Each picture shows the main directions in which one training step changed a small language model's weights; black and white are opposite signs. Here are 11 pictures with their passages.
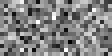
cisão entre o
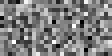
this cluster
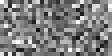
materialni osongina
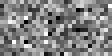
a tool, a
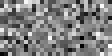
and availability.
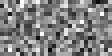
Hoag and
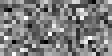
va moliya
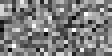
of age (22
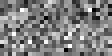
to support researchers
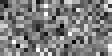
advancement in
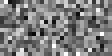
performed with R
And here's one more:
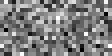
properties than
